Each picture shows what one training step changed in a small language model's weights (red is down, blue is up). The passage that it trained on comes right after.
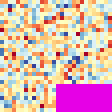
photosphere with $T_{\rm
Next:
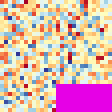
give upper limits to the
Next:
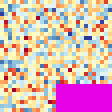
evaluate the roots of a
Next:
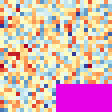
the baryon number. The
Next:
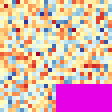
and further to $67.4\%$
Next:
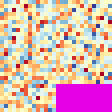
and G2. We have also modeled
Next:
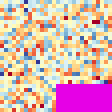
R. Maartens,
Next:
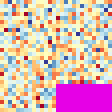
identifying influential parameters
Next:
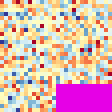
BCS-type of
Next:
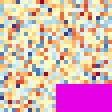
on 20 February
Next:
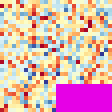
dimension is 2. The main goal of
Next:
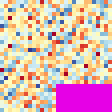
equation as follows. \begin{equation}
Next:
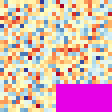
of the time-resolved spectrum in
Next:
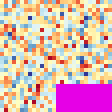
This temperature is defined only to within a
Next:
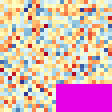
to the Efimov effect, this
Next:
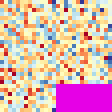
actually expected, and at the
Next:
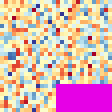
Docker. In this case,
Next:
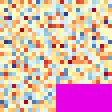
Einstein tensor of the
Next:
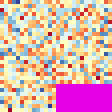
as transient remnants of
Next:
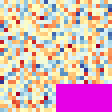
the bosonic string
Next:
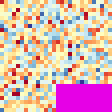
in a generalized view, this
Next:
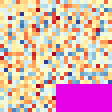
foam at a pH of
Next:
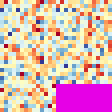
is easy to implement and
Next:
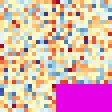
which resolves in a natural
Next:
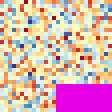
stages still remain
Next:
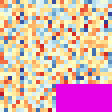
since the spin (or the total
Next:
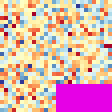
of the masses of the b
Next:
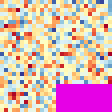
to {\it PS} upon the
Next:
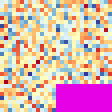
from the DLC versus the
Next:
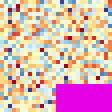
PL [2 dl 2 dl
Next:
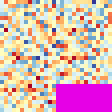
first-order derivative terms of the
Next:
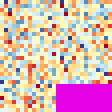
summarize research and
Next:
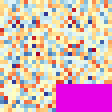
In the adiabatic basis
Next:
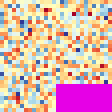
comparable with the one from the
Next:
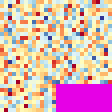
detectable above 25 keV. The
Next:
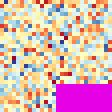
my collaborators
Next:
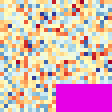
methods consistently achieve lower
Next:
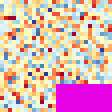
through via-last processes.
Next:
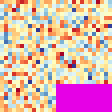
2. Verify assumption
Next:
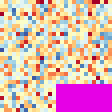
array heater due to their higher
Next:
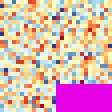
charge and sheet current, while
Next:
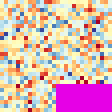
and top-left corner of each
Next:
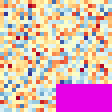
form of the susceptibility
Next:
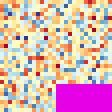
skyareas less than
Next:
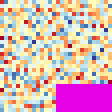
We successfully measured
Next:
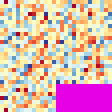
\subsection{Inverse learning and the
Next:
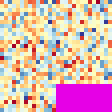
2.3, we can calculate
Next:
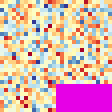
By modeling outliers as a
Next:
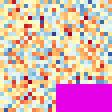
diarization error loss,
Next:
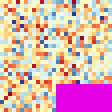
\\ & $\Delta\epsilon/\epsilon$
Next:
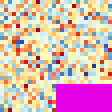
have a resolution fine enough to
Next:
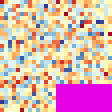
an understanding of twist
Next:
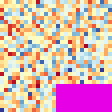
the other hand, displays an
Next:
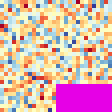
the SM allowed region for
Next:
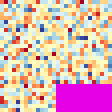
couplings at the line, and depending
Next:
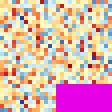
$\epsilon^3$. Thus,
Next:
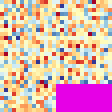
{J.}~\bibnamefont {Bauer}},
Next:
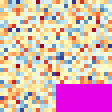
spin mechanisms associated with the magnetic
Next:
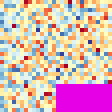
solution to QPs, and it is
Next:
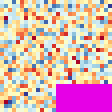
electron-hole exchange interaction,
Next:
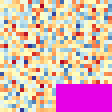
also yield the exact solution of the
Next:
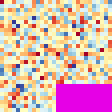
$T_{\rm s}$ is assumed
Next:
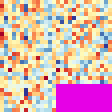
external activations,
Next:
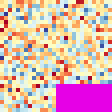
(of order 0.4 nW)
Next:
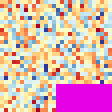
where millions of data points can
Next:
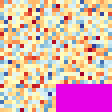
test is that service B's
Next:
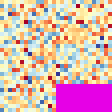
influencing universal
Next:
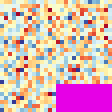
one parameter only. It is worth
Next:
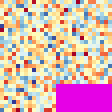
for the first nontrivial coefficient
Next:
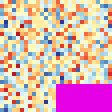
limitations of our study. First,
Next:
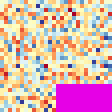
$l$, the dimensionless height
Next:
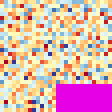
symmetry the curl-term
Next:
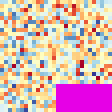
(MCP) detector as
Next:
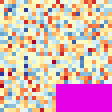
of condensate atoms in
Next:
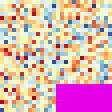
structure of the pomeron coupling.
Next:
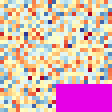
consequence, the internal parameter
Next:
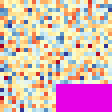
the clumpy model, the
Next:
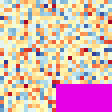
added directly to the equations of
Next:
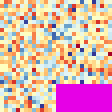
the values of leakage currents
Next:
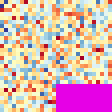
emissivity of the
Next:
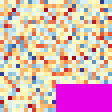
some benefit from large-scale
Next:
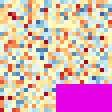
choices, their approach sometimes
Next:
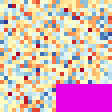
closed gas/dust disk
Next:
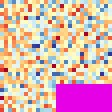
verified, for a large range of
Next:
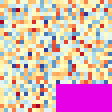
a consistent underestimation.
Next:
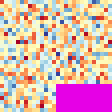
when properly interpreted. The
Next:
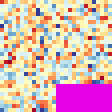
between the users and sensors.
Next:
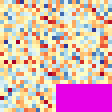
directly allow for investigation of
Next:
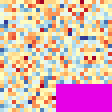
number of the patterns, but
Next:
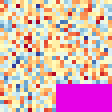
and that there is no additional
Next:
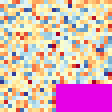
vertical lines show the bounds for some
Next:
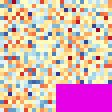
modes with an integrable underlying
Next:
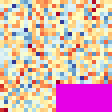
{author} {\bibfnamefont {R.}~\bibnamefont
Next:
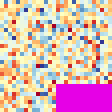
requires additional care to get
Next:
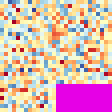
distribution of the poloidal magnetic field
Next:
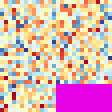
1 and $\beta_2$ for the
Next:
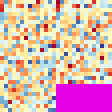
removal (CDR)
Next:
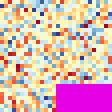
with a misorientation angle
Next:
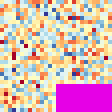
which preserves task specific
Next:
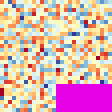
K between the contacts, when
